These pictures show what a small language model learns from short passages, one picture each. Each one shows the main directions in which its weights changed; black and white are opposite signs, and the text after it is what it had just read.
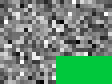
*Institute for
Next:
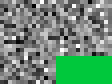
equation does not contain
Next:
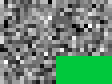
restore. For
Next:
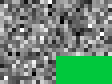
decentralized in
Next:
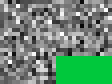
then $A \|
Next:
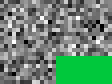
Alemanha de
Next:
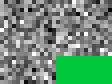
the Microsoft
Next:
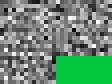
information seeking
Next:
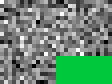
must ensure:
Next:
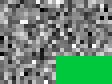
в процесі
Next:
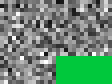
of the use of the
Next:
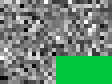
(with four
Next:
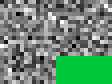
may carry a parameter
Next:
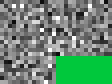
quenching time.
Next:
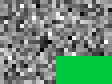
usually work with
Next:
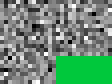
Then: If *F*
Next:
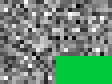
classes they had
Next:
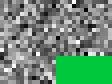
TM$. The corresponding
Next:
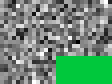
reaction constants : A
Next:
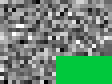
terms of modern
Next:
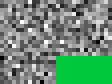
contradictions between
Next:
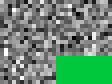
generate a subalgebra
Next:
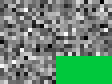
our state sum is
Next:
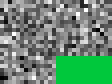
mating to five
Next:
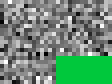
Summary of main
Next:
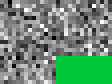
is attached to
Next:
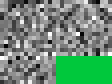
that appreciated the
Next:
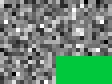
the wound. -
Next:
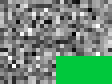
then we must have
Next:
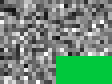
eigenvector of the
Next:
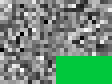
one can get the
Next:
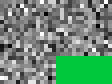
notes, locations
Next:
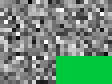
de mandos hasta
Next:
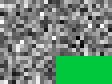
issue, a
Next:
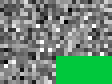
DA PAREDE
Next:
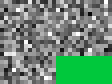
no critical points
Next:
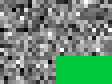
possibly at
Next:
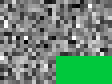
real finite-dimensional
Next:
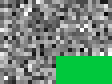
such that no vertex
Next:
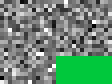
characterization and *in
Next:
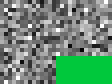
és molt
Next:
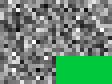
2nd year and from
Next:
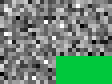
wild boars.
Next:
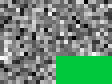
represented by bar
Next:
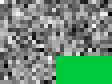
the period, the
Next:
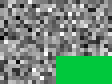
\to \infty}
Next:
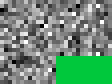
required for this study
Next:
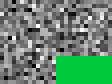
final result test
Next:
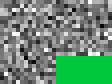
completely different word
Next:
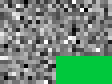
$X$ with respect
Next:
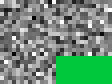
respectively. Now let
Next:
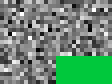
data and material The
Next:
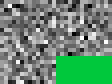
e serviços;
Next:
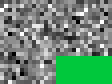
knowledge about
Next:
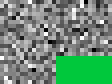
and would imply
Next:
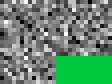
towards the
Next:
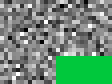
yang lebih
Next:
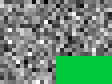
for arbitrary
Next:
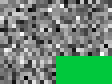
v,\overline w) \
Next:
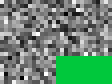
the bound for the number of
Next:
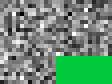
the integers $k$,
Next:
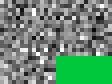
employed in
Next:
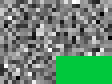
= \pm a$ with
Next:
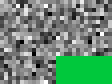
their opinions in
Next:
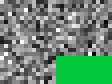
of aerospace,
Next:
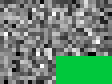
Cause of Death
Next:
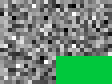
of an open processing
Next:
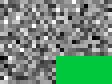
and in Group B it
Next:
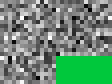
unit element to the
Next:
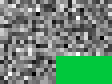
in control rat.
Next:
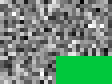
of the helping
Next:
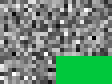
key indicator of
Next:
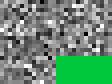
» en langue
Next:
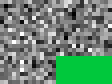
smoothing. In
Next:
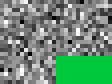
learning environment
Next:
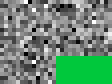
following vector is called
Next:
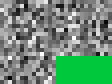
of the eight study
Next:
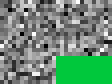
opacities seen in
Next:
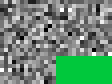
and likewise
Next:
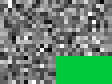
\geq 2$, let
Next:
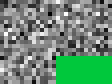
pentagons in one
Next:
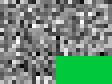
The proof of the above follows
